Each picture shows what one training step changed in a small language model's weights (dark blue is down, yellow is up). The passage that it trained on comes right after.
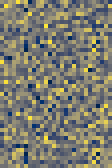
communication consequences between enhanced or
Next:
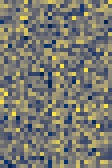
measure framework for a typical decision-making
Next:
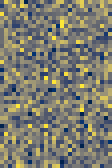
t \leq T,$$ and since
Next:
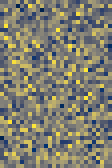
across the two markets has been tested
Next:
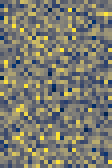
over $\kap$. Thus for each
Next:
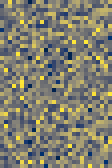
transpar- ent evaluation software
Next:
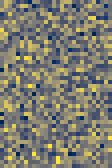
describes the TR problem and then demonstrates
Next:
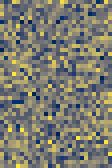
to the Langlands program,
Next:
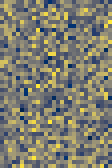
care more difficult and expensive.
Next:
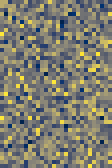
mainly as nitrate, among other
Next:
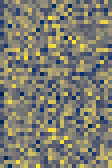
government agencies are still not
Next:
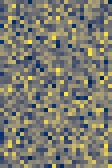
extensively in [4-14].
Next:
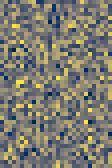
let ${\mathcal F}$ be the decomposition
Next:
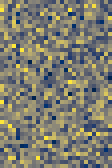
of passive hope, the
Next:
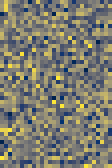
and also election of those persons
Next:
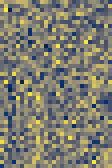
coefficients, providing instead a collection of special
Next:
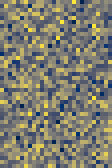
function. He proves an upper bound for
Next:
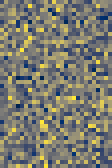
program is concerned with characterizing the
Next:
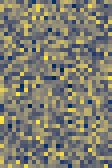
strongly influenced by stacking sequence.
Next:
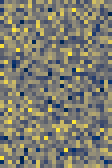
how notes are often tied over
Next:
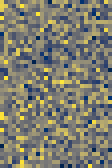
co-evolutionary development, and
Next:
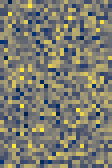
back to a comparison between nonnegative and
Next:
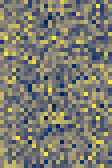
through more streamlined protection
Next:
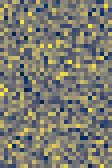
Similarly, Kumar *et
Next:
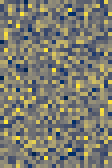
and Citizen Science for five
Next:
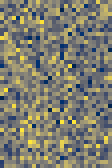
popular argument of Krylov
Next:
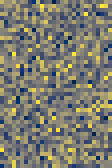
at descriptor level or at the
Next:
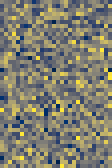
1D and up to a factor
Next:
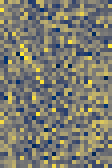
test and validate the accuracy of
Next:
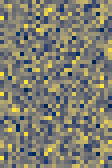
more accessible, the
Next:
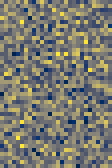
knowledge the higher will be the students academic
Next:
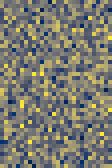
{\phantom x}$ always denotes derivative
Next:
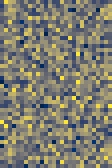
Although this was expected to slightly reduce thermal
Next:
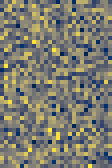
for all $f' \in
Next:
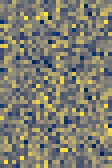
then $M$ is homogeneous and hence
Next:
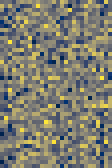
Bohnenberger (2023)
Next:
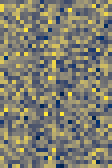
know through schooling; another aspect
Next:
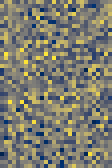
face average and the corresponding high-order
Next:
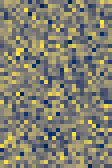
long, flat sandbars and
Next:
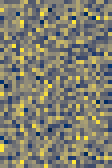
of the zero homology class as
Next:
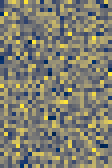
operations: Malcev algebras have
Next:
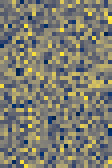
The process of EBV entry into
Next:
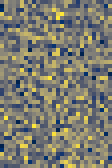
\tilde{f} \textrm{
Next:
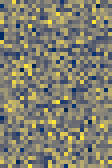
\text{ unscaled}
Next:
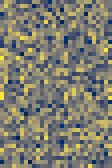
point and $F^\top
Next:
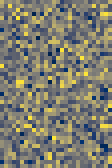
$\delta$. As we shall see,
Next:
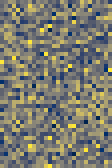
quickly down to zero on the
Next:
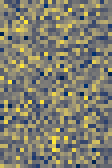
solutions for social empowerment and
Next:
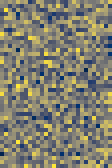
the set of links, and define the
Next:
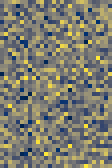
adsorption of congo red
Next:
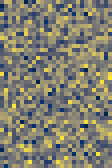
phot/MeV, decay time of
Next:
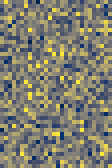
i}. \eea We will denote
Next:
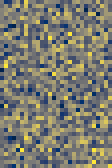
underprivileged women. The
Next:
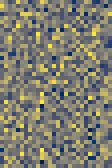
key observation here is that everything in
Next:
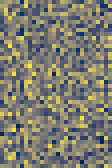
[1]. However, the traditional
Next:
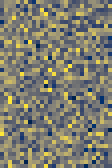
is the content of secretory
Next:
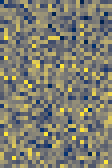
that $|s-x|$ and
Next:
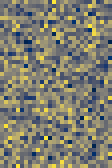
strategy sends a single notification once
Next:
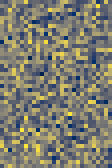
has attacked the political system that
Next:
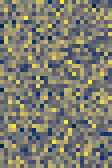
are emphasized as an important
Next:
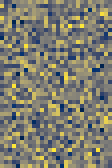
\end{itemize} Observe that
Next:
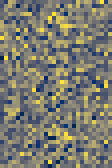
different Delaunay tessellations
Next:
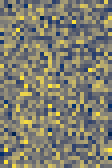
three concepts; formations of
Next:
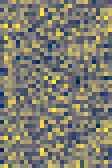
the behavior of the human and is
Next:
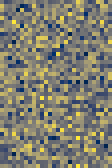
de spectres sym\'etriques
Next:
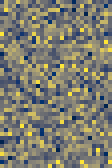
that $\big(T',
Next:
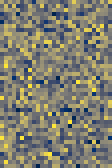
to disability and death.
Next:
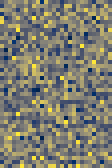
Objective: To describe expressions
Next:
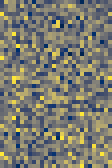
1 \leq k \leq T
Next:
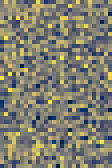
in Tab.2.
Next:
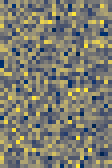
\mathbf{x}_i belonging
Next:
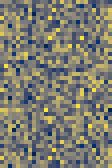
the people, benefit the people,
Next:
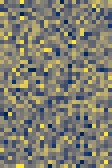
an order in $L$. So,
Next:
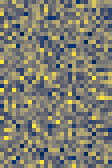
But after increasing the radius of the ball
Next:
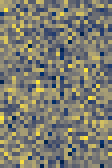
in other models. The low t values
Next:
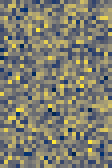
admits a continuous inverse in $W$.
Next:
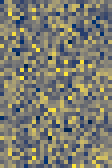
moving with speed c is equally
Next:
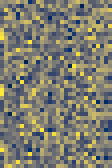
the strict chain product poset
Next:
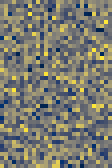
\right\} $ reduces to the collection
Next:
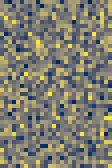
field, called Neutrosophic
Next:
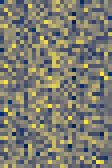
is closed under blowing up with center
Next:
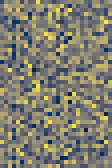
Branquinho, C.
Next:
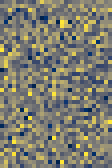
and interfaces: we've all
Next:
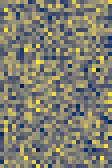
the mixture. After formation of the
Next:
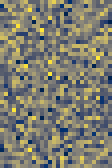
interrupted bundles
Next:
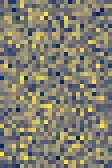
properties. \begin{enumerate}
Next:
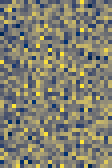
unital $C^*$-algebra
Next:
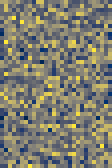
of the third layer was maintained under
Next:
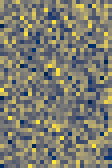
by the following integral equation [3,
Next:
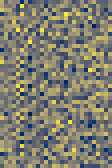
production costs, customer service, and
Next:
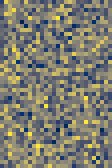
simulator. The module was
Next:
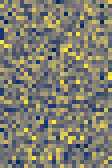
\in T_1 \hfill
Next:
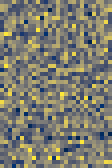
that either $c=1$ or
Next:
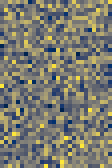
the turbidity value increased to 3
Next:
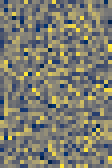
reduction of PTW crash
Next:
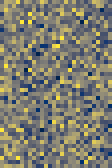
first discovered their knowledge and activities,
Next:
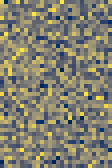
life; 11. Modeling situations in
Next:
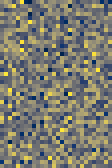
uni-triangular, then
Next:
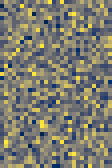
assumes that the acceleration is only
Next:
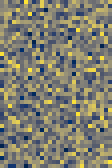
females were 89.
